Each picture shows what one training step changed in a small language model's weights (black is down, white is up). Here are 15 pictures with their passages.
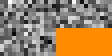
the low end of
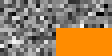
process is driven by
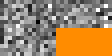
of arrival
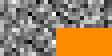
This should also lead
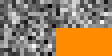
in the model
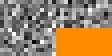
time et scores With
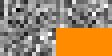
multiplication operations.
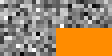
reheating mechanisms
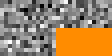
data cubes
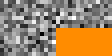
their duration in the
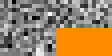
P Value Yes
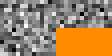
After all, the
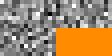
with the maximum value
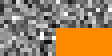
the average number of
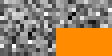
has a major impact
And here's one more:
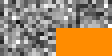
elements in language
